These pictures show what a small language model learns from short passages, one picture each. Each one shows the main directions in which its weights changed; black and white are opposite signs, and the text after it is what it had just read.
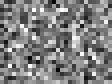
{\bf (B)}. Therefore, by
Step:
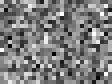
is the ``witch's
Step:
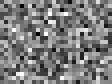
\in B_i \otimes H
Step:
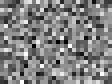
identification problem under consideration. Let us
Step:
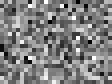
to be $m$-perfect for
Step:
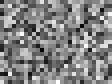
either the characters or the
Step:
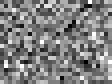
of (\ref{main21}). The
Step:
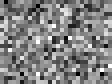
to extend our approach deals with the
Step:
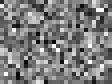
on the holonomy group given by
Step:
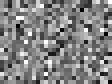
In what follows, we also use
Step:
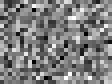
$\Gamma$ is such that the polynomials
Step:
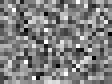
triangles with both $u$ and
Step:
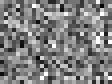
\end{equation} for all stable
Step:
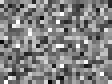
of the kernels. Similarly, we
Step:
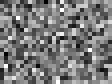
$\fkm$-primary ideal
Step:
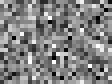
hand, the geodesic curve starting from the
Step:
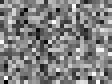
some crossing in some alternating
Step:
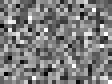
numbers is often written as an equation between
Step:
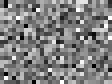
Multistart Tabu Search
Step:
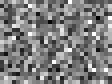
to refuting this conjecture, by the
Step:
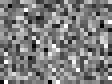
solver makes a profit of the addition
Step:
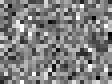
$C$ to a very general plane
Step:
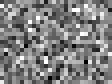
with constant mean curvature $H$ in
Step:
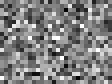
solved recursively: at the
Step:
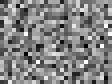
identically $0$ outside a small
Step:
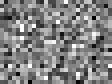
and E.~Renault
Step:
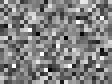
structure on $S^3$.
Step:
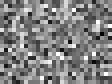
\eqref{taubound3}, we
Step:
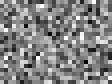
$\partial f (\bar u) =
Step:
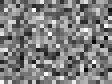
has a generic point, equivalently, if
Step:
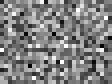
a complex bundle and so has Chern
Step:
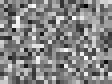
of a topos to be coherent can
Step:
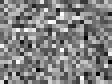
and is non-decreasing in $k
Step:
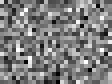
some neighborhoods $U$ of
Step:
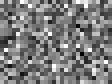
$0$'s as necessary to a
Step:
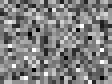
are not multiples of $4$.
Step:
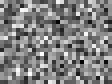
we are going to use common
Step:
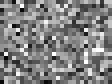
the following comparability result for the
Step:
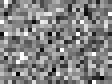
J_1$. \endproclaim
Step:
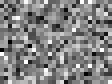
vector optimization and use this approach to construct
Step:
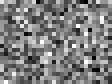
That is, depending on the particular instance
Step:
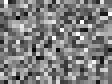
DTOP benchmark.
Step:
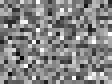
sufficient condition guaranteeing that the
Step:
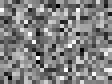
cases. If $|X|,
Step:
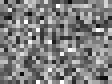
1983. For asymptotic estimates of Weyl
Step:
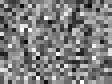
to this problem). Hart,
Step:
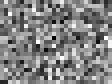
by Zagier and Ecalle
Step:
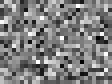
estimate. The proof is complete.
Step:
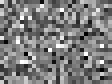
$ 4u\left(\gamma
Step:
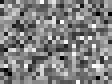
the statement. \end{proof}
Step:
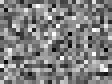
$\Delta \leftrightarrow K[\Delta]$,
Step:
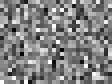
$r>0$ be such that
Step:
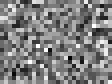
bodies, the case $\a
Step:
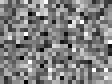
explicit embedding of $\g$ into the
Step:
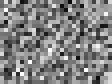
k\ge 0$ alors le
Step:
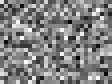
of $H$ with respect to
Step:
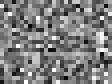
\left|OBJ -
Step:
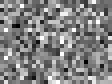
and optimal convergence trends for the
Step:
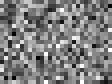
shows that if the moving horizon size
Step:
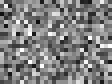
2} Suppose $T\geq
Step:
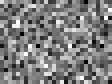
of a random source, while
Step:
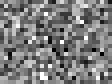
out of $\eta\,$, producing
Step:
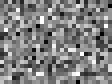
\mathd (f^2
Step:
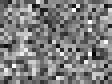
Jie Xiong for the
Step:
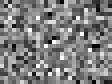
not make $V$ into an
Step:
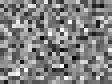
of worst case scenarios. These
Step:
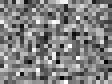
this numeral system leads to such results
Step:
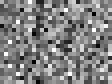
be \textit{semi-bounded},
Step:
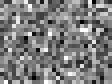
clasper for $\gamma $ in
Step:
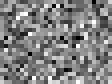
\widehat{\bigoplus_{\pi \in
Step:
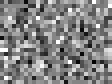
elementary types are in turn isomorphic to
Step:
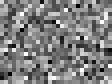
one such that either $P\circ
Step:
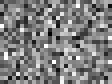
lower continuous complemented modular
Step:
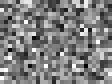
problems are much harder in the
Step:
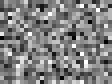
\sl(V)) \oplus
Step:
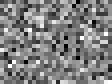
can been that when time $t$
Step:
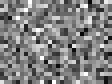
Then, we introduce the noncommutative
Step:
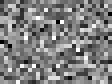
must split. \end{proof}
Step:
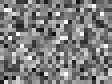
revert to Ipopt for solving
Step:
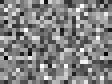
a vector space of solutions. The isomorphism
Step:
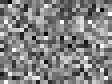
deterministic case where $N=1$,
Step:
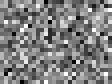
computable from $A \uh
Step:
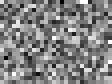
of all primes non larger than the
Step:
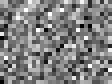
We believe that this is
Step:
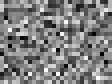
phylogenetic diversity and
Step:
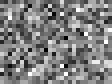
with a bias proportional to
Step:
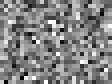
is also the sufficient condition for
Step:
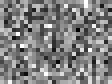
involves a fixed $n$, the number
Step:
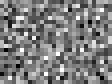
defined using the derivatives of a function,
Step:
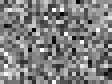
{author} {\bibinfo {author}
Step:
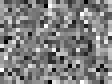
that insensitizes the
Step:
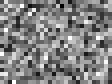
of \cite{MR}, the image
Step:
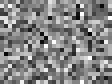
true conditional expectation in the limit of large
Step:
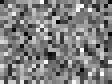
a field $k \subset R$
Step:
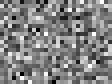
increasing function of $t$, as
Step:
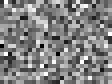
integrable at order $k$ if each
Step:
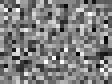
the coarse moduli space
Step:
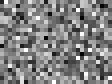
size at most $n$. For
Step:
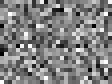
M $ be a diffeomorphism of a
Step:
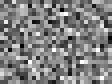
\in \sigma_p
